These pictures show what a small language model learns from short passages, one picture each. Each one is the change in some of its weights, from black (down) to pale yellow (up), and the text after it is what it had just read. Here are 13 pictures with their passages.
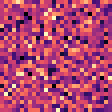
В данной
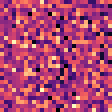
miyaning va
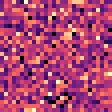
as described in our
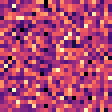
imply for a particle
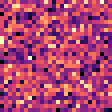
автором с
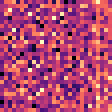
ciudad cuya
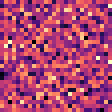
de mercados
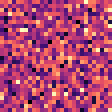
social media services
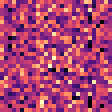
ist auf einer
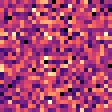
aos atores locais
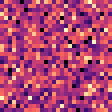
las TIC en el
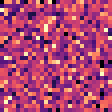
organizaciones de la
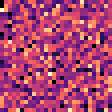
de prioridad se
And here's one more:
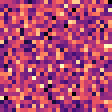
of our model, but
